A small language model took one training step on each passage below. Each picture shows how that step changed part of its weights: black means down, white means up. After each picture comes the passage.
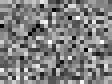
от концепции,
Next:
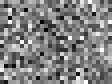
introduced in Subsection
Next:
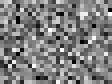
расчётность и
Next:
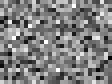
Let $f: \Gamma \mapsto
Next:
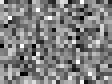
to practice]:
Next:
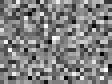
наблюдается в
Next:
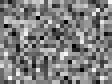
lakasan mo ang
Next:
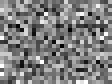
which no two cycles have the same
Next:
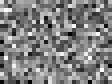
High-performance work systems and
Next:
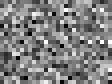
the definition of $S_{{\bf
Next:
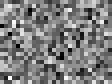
m_0\cap \goth
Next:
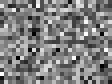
e indispensables para la
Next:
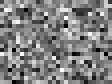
} \Delta_a =
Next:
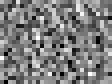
practici în
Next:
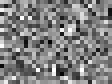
O consórcio foi
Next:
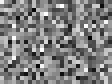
Una de las características
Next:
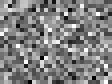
expansion, but no
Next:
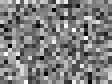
дії позитивним
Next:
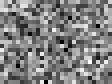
be preserved, that is in
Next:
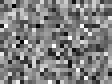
section we derive the critical points
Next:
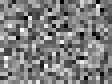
mumkinligi sababli
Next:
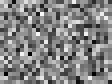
required. Case 3: We
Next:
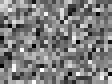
\end{equation} $N$
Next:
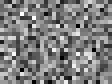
Guruh ichidagi
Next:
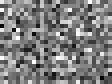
Darcy Flows in
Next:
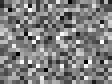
of Lemma 4.7.
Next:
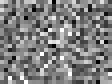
by the publication of the
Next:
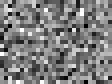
the $57$ inverse
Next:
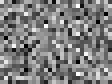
of $\varepsilon$, also as a
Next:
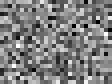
Т. 7. Вестник
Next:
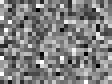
that in contrast to the
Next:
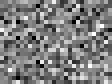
supremum of the increasing sequence
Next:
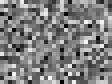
with Clifford index
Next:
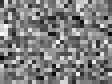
real Hilbert space with the
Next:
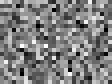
собственные значения и
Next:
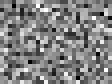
complex for annular link
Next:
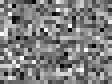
Gain in the releases
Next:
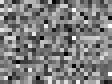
of its points, of the
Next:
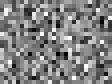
\subset_\delta N_0$
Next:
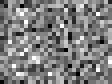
sido el tradicional a
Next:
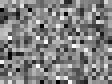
$\alpha$-Ahlfors regular
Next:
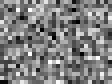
s'agit d'un
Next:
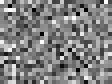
density of $P_X$,
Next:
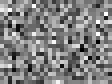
$-1$ as a sum of
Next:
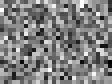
extended matrix model, {\it
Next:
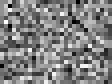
the regression spline
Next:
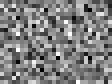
yaratadi, balki
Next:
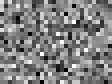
In order to derive a polynomial
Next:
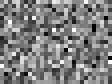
пор заметное
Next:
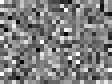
Land de Sergio
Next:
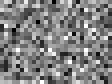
color to the elements of
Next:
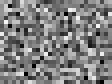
the special education and
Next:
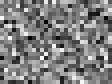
gauge time series in
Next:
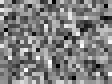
of the degree shifting numbers
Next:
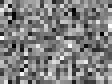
independent random variables.} Theory
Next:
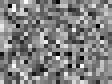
known but for which we have no
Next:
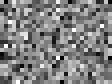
of enterprises and other
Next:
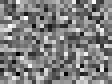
closed under push-forward
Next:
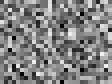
ما يبدو
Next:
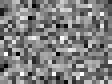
\to C_n \to
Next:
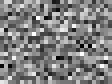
exists at $x\in S$
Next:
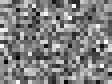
symmetric group, the action of a
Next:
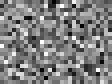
educacionais estão se
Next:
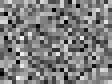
стилю діяльності у сфері
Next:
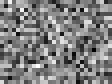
Relaxation} In this
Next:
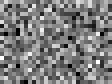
mazmunini belgilab
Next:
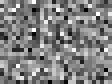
and tend to zero as
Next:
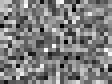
a natural surjective ring homomorphism
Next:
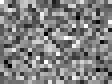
transmitir, modificar
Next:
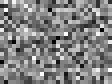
bounded domain with non-slip
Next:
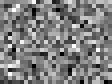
and let $$\varphi:
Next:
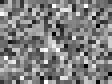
with \[ \kappa \left(
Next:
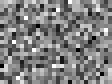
общественности), не
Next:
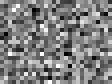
and $L^\prime$ are of
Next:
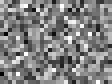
representations, we denote by
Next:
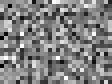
in Primary Health
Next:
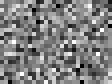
and for sake of
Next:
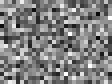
Bessel function of the first
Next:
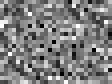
olish huquqlari
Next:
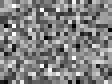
implies that $$\det \left(
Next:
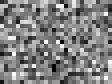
\mathbf{u}(B + T
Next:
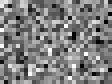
olish, kundalik
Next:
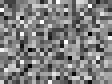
answers based on data from
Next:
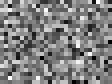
the theory, these results are
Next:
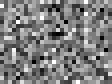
kelib chiqqan.
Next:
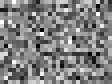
schemes in standard coordinates
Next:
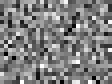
bir vaqt davomida
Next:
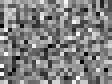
case of a general projective
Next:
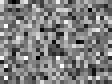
Hemmecke, R.,
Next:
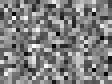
définir le fibré
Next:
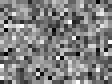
axis $\alpha$;
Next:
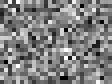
y desarrollo
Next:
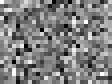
in the development of the
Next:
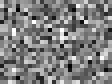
is at least one of the strings
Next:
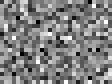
pedagógico ausentes en el
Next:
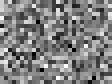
rang, shakl,
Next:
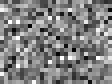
University, Shanghai,
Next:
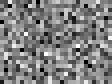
балу успішності
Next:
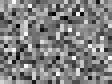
agieren. Die Eltern
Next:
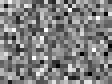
In words, $X$ is
